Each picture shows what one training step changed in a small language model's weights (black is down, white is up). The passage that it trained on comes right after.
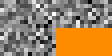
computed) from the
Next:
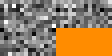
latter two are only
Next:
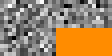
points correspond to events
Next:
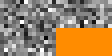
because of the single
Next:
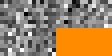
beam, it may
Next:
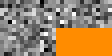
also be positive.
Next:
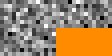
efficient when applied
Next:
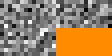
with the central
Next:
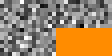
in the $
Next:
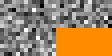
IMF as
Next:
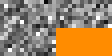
result from strong
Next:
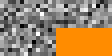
of how the
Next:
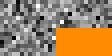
compared to the one
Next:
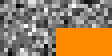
observational selection of
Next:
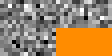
exists a transition
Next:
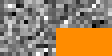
dispersion relation from
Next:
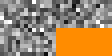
extended plane, metric
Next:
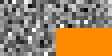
with collisions that
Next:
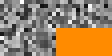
in this simplified
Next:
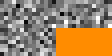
magnetic moments of
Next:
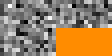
atom complements the
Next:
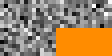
as well as on
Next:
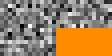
belongs to
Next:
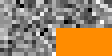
point is the
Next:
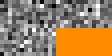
After that,
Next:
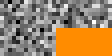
intensity beams and
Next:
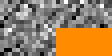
in section 3,
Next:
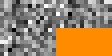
calculate them to the
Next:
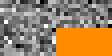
other cases can also
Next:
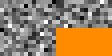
the examples.
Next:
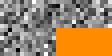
level; in addition
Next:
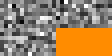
practices should
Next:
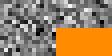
masses is close to
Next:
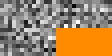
direction, and are
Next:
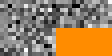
bias and precision
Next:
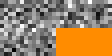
of the axion
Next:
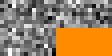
The temporal SE
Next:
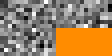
the spin current.
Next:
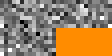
for systemic
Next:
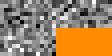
outer bar
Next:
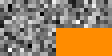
synthesis approach,
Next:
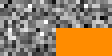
could for example
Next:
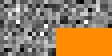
Grid Modeling
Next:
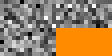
for a given
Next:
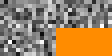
a radio detection of
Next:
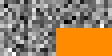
as an optimization
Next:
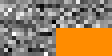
of the date
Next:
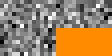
to see how well
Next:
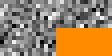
to discrete values
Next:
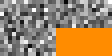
next stage that
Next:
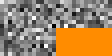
and near half
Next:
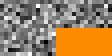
on wake
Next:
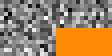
for $\rho
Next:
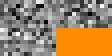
matter distribution along the
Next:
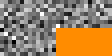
of each of these
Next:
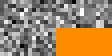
ask if the
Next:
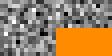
is defined as
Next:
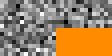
an event of probability
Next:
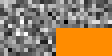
reached a
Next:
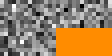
split-index analysis
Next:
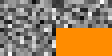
the conversion target
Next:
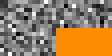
the closest
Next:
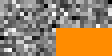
other criteria
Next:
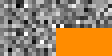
hole state with positive
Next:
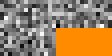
Center for
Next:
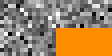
similar to the
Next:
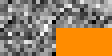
up from the
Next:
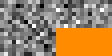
stars are expected to
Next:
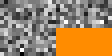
a couple of
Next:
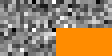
drift velocity
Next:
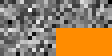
four edge states for
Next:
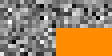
versions of the
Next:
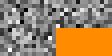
of carriers
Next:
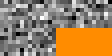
aligned with long
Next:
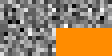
two tiers
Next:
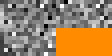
method based on the
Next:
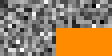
the errors, consistent
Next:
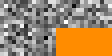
reason not to have
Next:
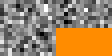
enormous success
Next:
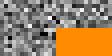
thermodynamic properties
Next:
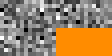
be written as
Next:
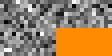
against finite temperature experimental
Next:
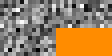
edges. These
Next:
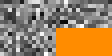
and modulations
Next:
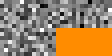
in the connected
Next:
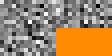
here, again by
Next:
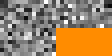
the origin of the
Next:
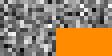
m = new
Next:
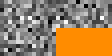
for the absolute
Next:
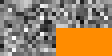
as references.
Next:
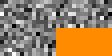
to confirm the
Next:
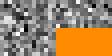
it turned out
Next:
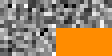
This is the
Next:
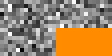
condensation at either
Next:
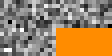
give a sample of
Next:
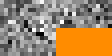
way, one can
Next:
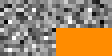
is the conducting
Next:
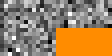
were patterned in
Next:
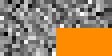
WM for the
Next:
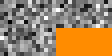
spectral resolution of the
